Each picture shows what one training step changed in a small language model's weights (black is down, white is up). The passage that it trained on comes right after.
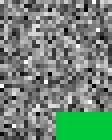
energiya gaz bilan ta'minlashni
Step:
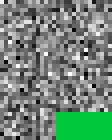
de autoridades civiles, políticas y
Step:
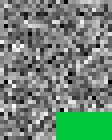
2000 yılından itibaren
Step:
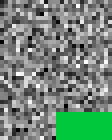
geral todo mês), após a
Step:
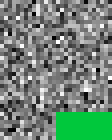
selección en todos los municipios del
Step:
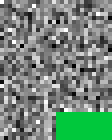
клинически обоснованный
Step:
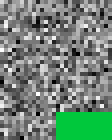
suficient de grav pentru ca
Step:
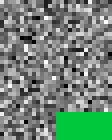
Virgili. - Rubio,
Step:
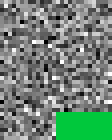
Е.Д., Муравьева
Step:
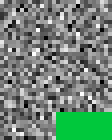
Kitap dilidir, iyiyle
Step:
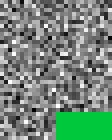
Национальный Центр обучения педагогов
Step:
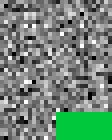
e analisar as condições da escova,
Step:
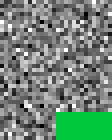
grammatikasini o'rgatishda
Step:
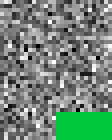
Century onward*, in
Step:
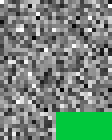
установках не всегда
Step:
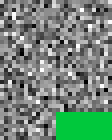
(singkat), tapi akan
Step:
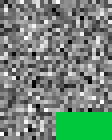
для типорозміру в 15000
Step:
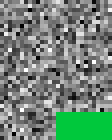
mavzu doirasida birlashgan
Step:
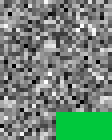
дії ксенону й можуть
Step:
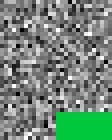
improvizatsion xususiyatlarini
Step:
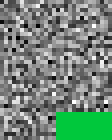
De la misma manera, otro grupo
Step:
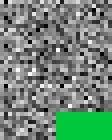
ўзгача таъмга эга
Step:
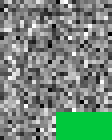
با اعتقادات و
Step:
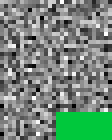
e em finanças internacionais, além de
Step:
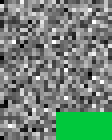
balti 1.3 % libruniv
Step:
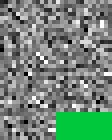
Universiteti. Toshkent. Yusupova
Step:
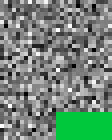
farzandini joylashtirish borasidagi
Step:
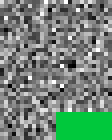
capacités d'analyse et
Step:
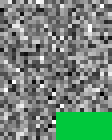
en su liderazgo en la investigación
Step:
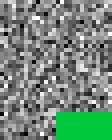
melalui mediasi di tingkat
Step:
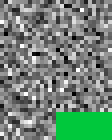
inflamación crónica puede llevar
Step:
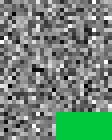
zarurligidan dalolat beradi.
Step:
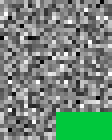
os elementos necessários para uma dieta
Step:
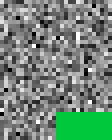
se dreça* («*Il se
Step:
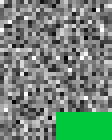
*A Grammar of Biblical
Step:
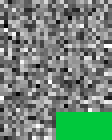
kinoya tarzida aytiladi.
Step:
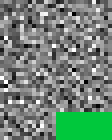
l'existence au moins d'une
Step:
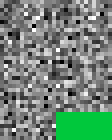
y cuantitativo, reflexión crítica
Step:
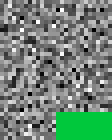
yondashuvni doimiy ravishda
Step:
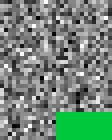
studio è stata resa disponibile
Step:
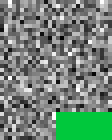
ne soladi,** degan gap bor.*
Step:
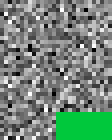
a utilizar recursos de iluminação não
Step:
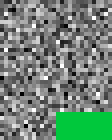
a analiza un număr de
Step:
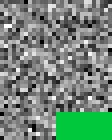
til shaxsini, stereotiplarni va
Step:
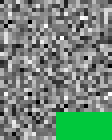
Em determinados períodos do ano a
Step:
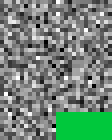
sempozyum programına dâhil
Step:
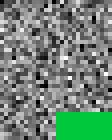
Orte der Ordnung und als
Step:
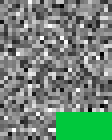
in Chinese Enterprises.
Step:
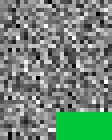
ditolak dan H1 diterima.
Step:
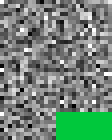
bermoqda. Shunga muvofiq ishlab
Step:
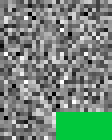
motif principal et déterminant* має
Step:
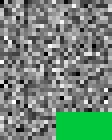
in presenza di risonanze e
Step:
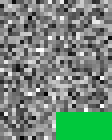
antioxidant activity of
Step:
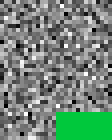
Magistro de Filosofia**,
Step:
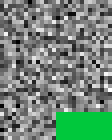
Молодцов В. В.
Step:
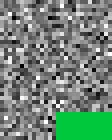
iskanjasida qiynalmoqda: bu
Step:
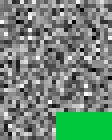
asosiy mavzulari, albatta,
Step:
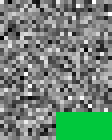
meliorativ rayonlardan optimal
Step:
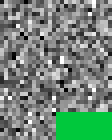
прибыльности, планирования,
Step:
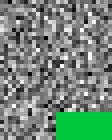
podem desenvolver peças otimizadas para
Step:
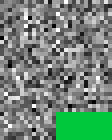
min muallaq rejimdan
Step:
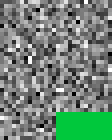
ва адабиётлар: 1.
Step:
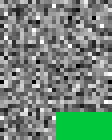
canto XXIX*, op. cit.
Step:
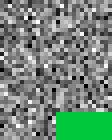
тільки на морфології
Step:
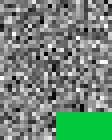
информацией, ранее по разным
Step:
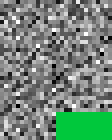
Procedures at Intermediate
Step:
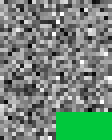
экономики и эконометрики экономического
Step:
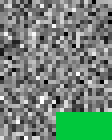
turkiy xalqlar etnografiyasini
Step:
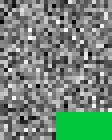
Recientemente, la Quinta
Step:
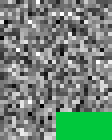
korxonalarini faoliyati rivojlanayotgani hamda
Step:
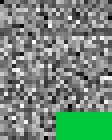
з сучасними можливостями
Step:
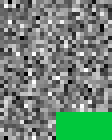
années à venir. Il est
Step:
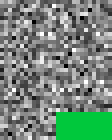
BAHOLASH DASTURIDA
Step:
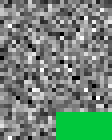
❖ Cerințe privind
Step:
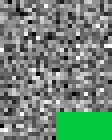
ADABIYOTLAR: 1.
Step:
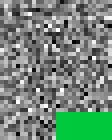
of the system. В настоящее
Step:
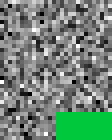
платформ управления проектами;
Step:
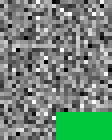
el bien para con cualquiera, pero no
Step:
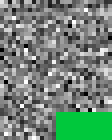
можуть стати основою для подальших
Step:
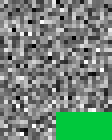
ózbek muzıka kórkem
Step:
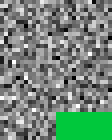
de lo que Mateo y Sagastume
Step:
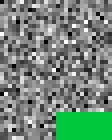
causais entre obesidade infantil e
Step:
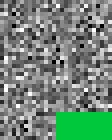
уряду Китаю після
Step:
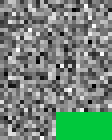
la victoire sur le terrain en
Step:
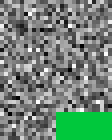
kontrollierten Bedingungen
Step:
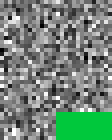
yüzeyde bıraktığı
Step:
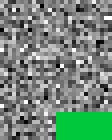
tom depreciativo. Pontuamos,
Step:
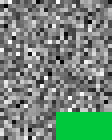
y 39 entrevistas semiestructuradas
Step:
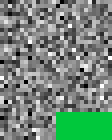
iltizomidan ustodona
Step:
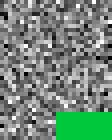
Bunda menejerning asosiy e'tibori
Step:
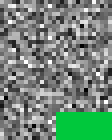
software Microsoft
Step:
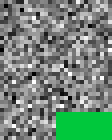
El cuestionario utilizado fue el
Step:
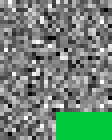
клубней варьирует от
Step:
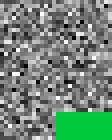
estructural, se examinaron los
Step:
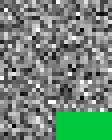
competição. **Ciência
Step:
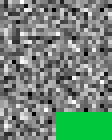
of risk management activities,
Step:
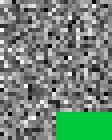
muloqot qilishi bizni
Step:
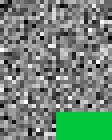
жизнь. Если бы Гитлер
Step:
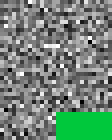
vërejtur gjatë
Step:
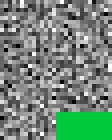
Ularning fikricha, dunyodan
